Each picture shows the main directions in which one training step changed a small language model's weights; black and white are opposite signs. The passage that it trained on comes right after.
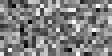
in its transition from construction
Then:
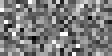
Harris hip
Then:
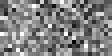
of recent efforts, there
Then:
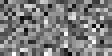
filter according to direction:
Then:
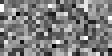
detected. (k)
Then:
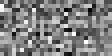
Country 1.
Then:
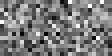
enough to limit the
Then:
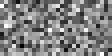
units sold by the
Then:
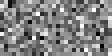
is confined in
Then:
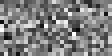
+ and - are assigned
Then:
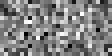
part of the system,
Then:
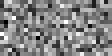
*Studio One*.
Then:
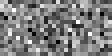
there is a need to
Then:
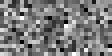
large galaxy density thus appear
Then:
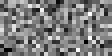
the continuity of the
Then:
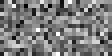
Changes to this
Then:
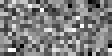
the peak density drops
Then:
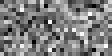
alignment, processing, and
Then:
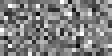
network to focus on more
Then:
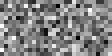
life "in political,
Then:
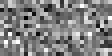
The digital platforms of family
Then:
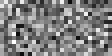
$b$ are the
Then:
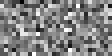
from the prior unit.
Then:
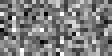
weeks' treatment
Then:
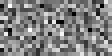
collection is spread over several
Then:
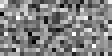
side, masses of four
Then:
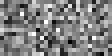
define the pressure gradient normal
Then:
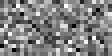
are the subset of the
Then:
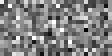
colors} \times
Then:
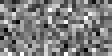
densification during
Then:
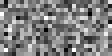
single, two & three
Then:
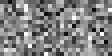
From the experimental side quenching
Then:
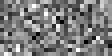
meaning of the energies
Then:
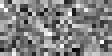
$2$. Note that
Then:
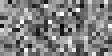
causing the longer process
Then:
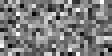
implications (3)
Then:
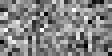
things, for
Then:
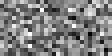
the fitting performance of the
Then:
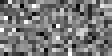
goal of maintaining a
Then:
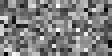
yields the smallest
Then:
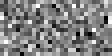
not dependent on age or
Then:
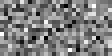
are only interested in the
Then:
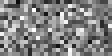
blue. It is a
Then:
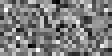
and only 22% of
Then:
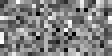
than a single number
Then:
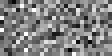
(K \neq
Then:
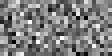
terms that are widely discussed
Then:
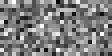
In this paper we study
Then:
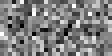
i.e.\ are
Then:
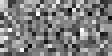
is accepted as one of
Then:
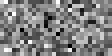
vanishing virtual dimension.
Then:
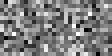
Financial vulnerability
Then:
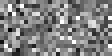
factor appears at threshold.
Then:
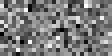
subfiles at each
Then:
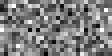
as the jet
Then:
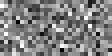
60 years, almost no
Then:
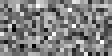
electronic device elements for future
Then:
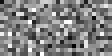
consistent superiority is
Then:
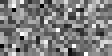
by a dot:
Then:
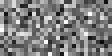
with the photon. For
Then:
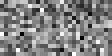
the presence of any
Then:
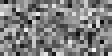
Engineering, University of
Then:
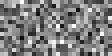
from the body of the
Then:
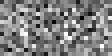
scale variables. Results from
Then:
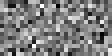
in an optical lattice,
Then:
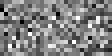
too crude to
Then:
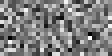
molecules coupled to metallic
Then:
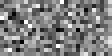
boosts the probability
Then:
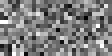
characterized by features that can
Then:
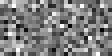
between breathers and
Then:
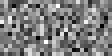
that this property is both
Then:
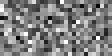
performance in public secondary schools
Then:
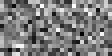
in order to enhance the
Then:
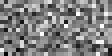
steel moment frame in
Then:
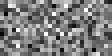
has a positive and significant
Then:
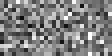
more than an order of
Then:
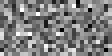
models are presented in these
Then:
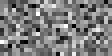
of the injection losses
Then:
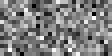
scatter on the mass determination
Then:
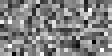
just like that in many
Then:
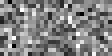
Test 1 Test 2 Test
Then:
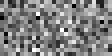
on the skin was
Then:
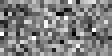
fluxes are mainly dominated
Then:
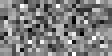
estimate is validated with
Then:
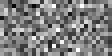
of the rapid development of
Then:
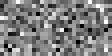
than in water. It
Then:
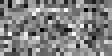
Supervisory Agency
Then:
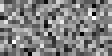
influence on foreign exchange rates
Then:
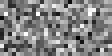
is of equal importance as
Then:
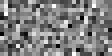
was not easy to find
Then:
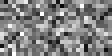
be a useful indicator for
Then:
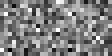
invariant with the function
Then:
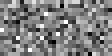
If the coherent states map
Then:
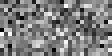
beam epitaxy
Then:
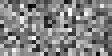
liquidity constraints.
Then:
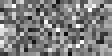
to fostering an
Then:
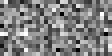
this process will need to
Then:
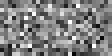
The organization that wins
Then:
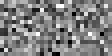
the Intention to
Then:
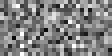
induced by the quantum metric
